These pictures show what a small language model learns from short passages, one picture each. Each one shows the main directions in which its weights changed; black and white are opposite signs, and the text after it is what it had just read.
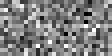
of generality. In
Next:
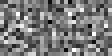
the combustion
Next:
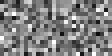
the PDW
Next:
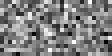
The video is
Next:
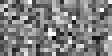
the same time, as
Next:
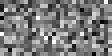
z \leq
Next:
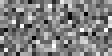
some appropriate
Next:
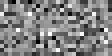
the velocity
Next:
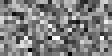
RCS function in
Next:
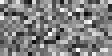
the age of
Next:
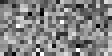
due to a calcium
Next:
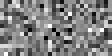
method to scale the
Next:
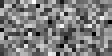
resolution strategies
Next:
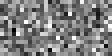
with folded,
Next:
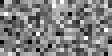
we examine the
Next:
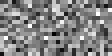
the bandwidth
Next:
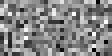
maximum is found
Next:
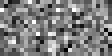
case, KdV
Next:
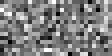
large standard deviation
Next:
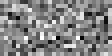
lasers and
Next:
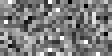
shown as blue and
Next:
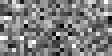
rate of 1.0
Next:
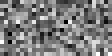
and dynamic properties of
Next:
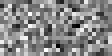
two doublets
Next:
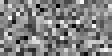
fewer deal
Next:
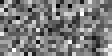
the trained model,
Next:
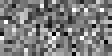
on reasonable
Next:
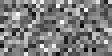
decomposed into
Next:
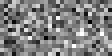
without critical
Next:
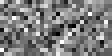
the values are very
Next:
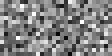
of how he won
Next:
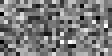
rather than the
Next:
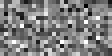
is only in the
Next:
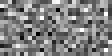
the CDFS
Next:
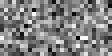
compatible with
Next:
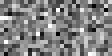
distribution function after each
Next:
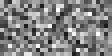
to derive a
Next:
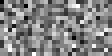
of gravity
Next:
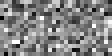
contribution of the
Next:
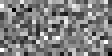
viscosity of both
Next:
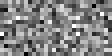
PhD holders
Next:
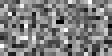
frequent was systematic
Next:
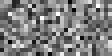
instruments and
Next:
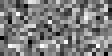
a conservative and
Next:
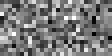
technologies and
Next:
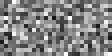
sessions was
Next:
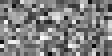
and friction factor
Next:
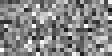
embodied in
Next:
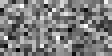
fibers for example
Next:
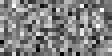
community, have to
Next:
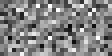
meaning because of some
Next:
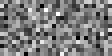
process to confirm
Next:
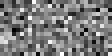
cause of tooth
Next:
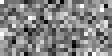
given a potential, there
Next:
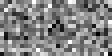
to the dijet
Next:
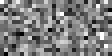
the samples with
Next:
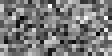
a prominent example
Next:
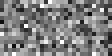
isolation, a
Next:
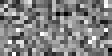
the role of
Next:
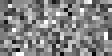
following is true for
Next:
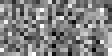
bond distance, at
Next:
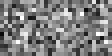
is theoretically
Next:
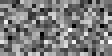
and religious
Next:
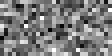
creation of a
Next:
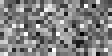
been used operationally
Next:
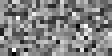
has one unit of
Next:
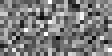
mentions of
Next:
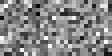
the measurement of the
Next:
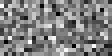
section to analyze the
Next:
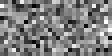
quality of personal
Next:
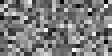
the scale of the
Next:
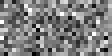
we then sweep
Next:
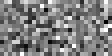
in detail. In
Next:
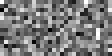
the shift in
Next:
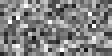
For evaluation points
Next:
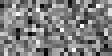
or adapt that
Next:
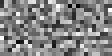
original model that has
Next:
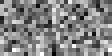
stable, which
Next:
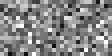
were calculated for both
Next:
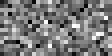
gene whose
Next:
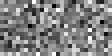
The area now
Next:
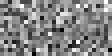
of the form $
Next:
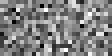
of Silver
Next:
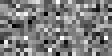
characteristics are also
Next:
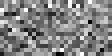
in 3-cell
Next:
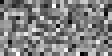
retrieve the
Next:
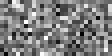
of bacteria to
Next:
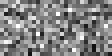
are independent of each
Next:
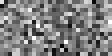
by contrast,
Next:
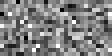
fraction F3
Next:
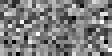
air temperatures of
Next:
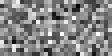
and the PU
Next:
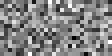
under contract
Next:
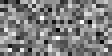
and suppressing
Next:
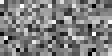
where designers take
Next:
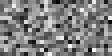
on Morphology
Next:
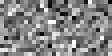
nuclear time
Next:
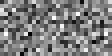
released into the water
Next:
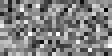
SLC The
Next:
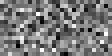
one - loop
